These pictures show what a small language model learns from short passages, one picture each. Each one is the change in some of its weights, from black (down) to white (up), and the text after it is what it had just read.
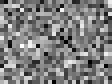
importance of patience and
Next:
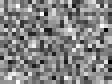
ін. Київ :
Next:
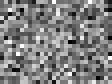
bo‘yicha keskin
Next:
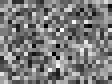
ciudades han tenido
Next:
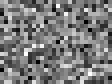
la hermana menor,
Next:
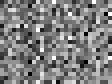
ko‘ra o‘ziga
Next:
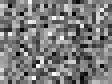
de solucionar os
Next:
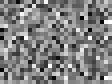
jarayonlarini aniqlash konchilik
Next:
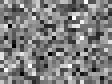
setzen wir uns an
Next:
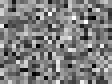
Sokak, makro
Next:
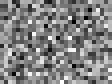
lingüística en un contexto
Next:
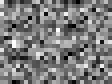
do presente, e por isso se
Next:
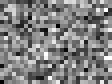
o seu povo e
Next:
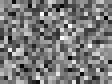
"de drukke
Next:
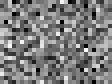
ordem, de outra
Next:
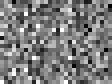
o'tgan zamon shaklining
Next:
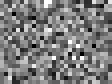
harflar bilan ishlay
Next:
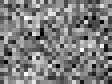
Pada Siklus 1
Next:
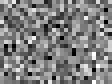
ба амалҳои
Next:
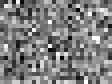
для хранения данных;
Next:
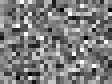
Cultural borrowing
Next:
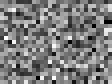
de maneira individual ou em
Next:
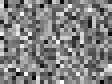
hand therapy for
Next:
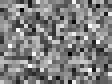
uchun, ijtimoiy-madaniy
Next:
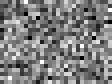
Mata kuliah. -
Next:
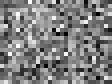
apenas quando a barreira da
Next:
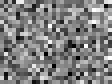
der übergreifenden
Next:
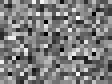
tubdan isloh
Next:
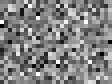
partir do qual se delinea
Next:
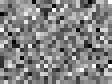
sof egilish
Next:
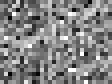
yonaltirilgan bolishi
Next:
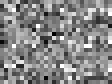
solib ichiladigan
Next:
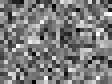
сложных систем как система
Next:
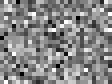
más que un continuo
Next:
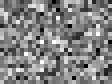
Frasca, G.
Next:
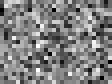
на T2 FLAIR
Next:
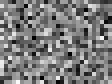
clareza, traz
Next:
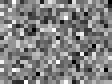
va aniqlanmish,
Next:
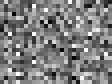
Розробка нових
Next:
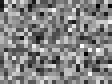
اشمیت در
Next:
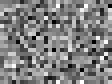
recent years. It
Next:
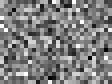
прогнозирования и
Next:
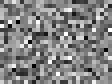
de manière très
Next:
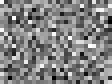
Active ageing: A
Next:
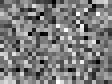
Tezkorlik sifatini
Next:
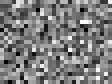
a valuable source
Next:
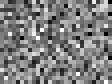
пастки жойидаги
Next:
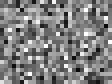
= CMe + \pi
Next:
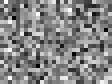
ahamiyat kasb etadi.
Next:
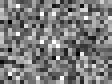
(E. protocol)
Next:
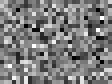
y readaptar los
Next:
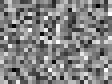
result, the new generation
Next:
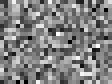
the Spirit of the
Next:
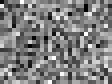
HarperOne. -
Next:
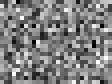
o'z holidan
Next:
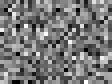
uchun mualliflar
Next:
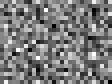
das tecnologias digitais na
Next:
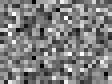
with minimalism's
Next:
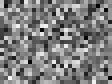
type of delivery
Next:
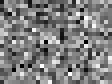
holda, bugungi
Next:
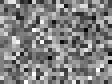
indiferente de particularidades
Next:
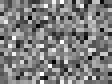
çalışmada öne
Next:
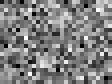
ber nechta didaktik
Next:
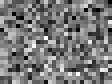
estas iniciativas se
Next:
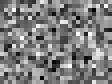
talqin qilib
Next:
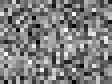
dificuldades. A
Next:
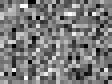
va qat'iy ijro
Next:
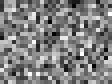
trabajo y las organizaciones en
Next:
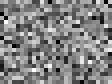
etadi. Foydalanilgan
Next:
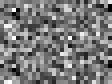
tadqiqot olib borgan
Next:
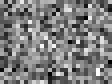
ocorreu de forma
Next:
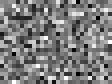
científicos que nos
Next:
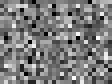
bemorlarda tungi
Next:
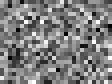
революция в наше
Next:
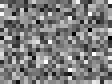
etganlar ko'p
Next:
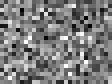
yetarlicha bahs
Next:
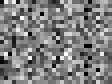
αυτής και
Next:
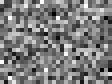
ekologik jihatdan
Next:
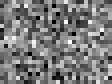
Shahribon Unvar
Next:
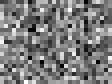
tilimizga bo'lgan
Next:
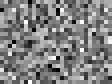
va adabiy muhitda
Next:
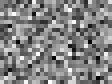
l'importance du
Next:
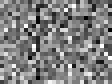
senso di priorità che
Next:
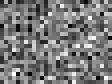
a compreensão da turma,
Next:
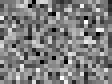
Republik Indonesia
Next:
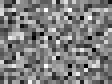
effective management of
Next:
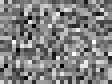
em Marketing.
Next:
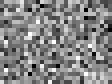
Jones Carry D.
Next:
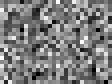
use of tools and
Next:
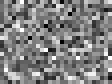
después se le
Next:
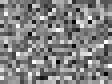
громад в Україні
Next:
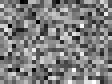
so much that we can
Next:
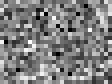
desigualdade de gênero no
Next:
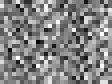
працівників і
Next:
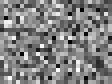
ko‘paytirish va
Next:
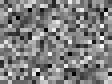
como inidôneas a
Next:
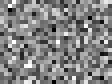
(Cf. Regner,
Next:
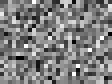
meses de reclusão a
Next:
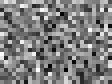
хорижий давлатлар
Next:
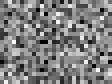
bauen. Der eine
